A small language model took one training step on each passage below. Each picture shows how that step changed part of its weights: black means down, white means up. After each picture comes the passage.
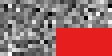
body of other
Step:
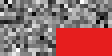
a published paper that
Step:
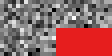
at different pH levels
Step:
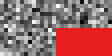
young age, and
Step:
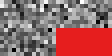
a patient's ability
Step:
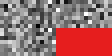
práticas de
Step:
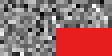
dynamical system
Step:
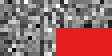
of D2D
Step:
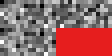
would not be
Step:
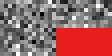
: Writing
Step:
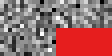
system prioritizes
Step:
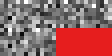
the visualization and
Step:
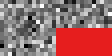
turli xil
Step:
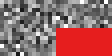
simulation results and the
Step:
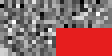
like transportation,
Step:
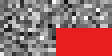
as part of its
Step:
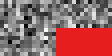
$p$ with
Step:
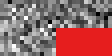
dapat dilihat
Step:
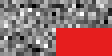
temas relacionados
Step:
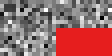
mg/kg body
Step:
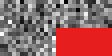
grouped by year
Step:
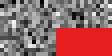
on examples.
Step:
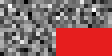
Registro de
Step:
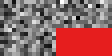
It is expected that
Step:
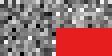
and recall some
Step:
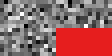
schending van
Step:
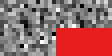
5 АКС
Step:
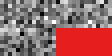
related topics within
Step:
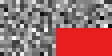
effects of customer
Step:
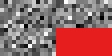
ва уни
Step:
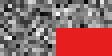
clinical studies conducted on
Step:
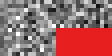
literacy and corresponding
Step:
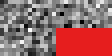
и вид его
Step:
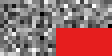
stated that if
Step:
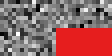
tônus e
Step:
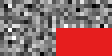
diameter is
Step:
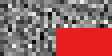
papers the character
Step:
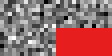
and Montiel
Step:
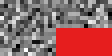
behaviour introduced
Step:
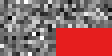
the degree at
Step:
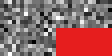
Fusion for the
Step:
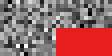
within the community.
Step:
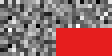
and integrated reading practices
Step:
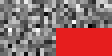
of Economics and
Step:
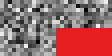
relevant sources will be
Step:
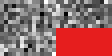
stocks are
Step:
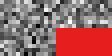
of the organization.
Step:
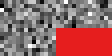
yordam beradi.
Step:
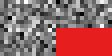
the Research Software
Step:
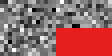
мають надто
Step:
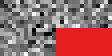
Les pays
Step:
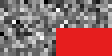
asosda tahlil
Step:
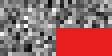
weaning age with
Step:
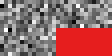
used to fabricate
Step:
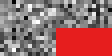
regulated by
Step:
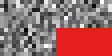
criação dos
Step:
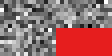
uma série de
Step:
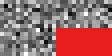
internal control over financial
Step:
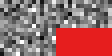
hour. The
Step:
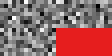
Het probleem
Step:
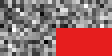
However, analysis of
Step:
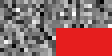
This paper describes
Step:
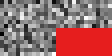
sohiblari tomonidan
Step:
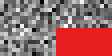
system of the
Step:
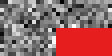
на КМС
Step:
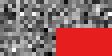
currents is
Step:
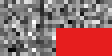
that close knowledge exchange
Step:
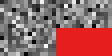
actas 8.
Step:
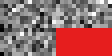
actividades, la
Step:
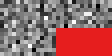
between patents and
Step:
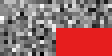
qualités des
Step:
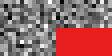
RZ Gates
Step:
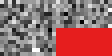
and society. To
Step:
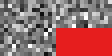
ecosystem through the
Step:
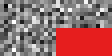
end of the
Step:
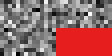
influences from
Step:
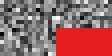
instruments used were
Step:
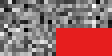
yaratish orqali
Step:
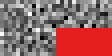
and hybrid
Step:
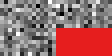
que dure,
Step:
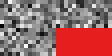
su raptor y
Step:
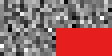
systems to study the
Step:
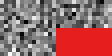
in the Study
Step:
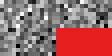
a decentralized
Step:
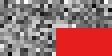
the public, both
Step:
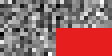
is used to correct
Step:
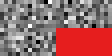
wie diese
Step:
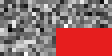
solutions to the problems
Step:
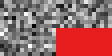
transmitância e
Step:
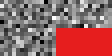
our Slew
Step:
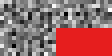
level of agreement
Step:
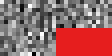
research questions provided direction
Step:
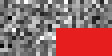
the ZnO
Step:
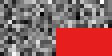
Alloys with
